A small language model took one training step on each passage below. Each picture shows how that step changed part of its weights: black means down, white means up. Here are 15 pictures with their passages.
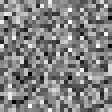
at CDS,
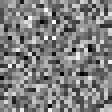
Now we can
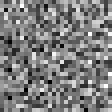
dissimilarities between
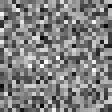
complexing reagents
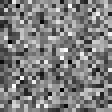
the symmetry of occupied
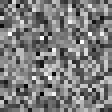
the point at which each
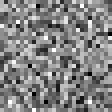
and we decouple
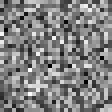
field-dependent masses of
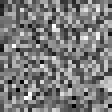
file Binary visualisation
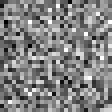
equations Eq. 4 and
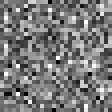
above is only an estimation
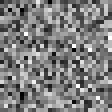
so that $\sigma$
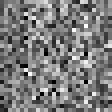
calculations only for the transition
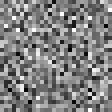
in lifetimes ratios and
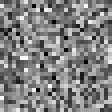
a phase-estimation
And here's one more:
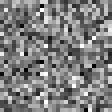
capacity. Proposition
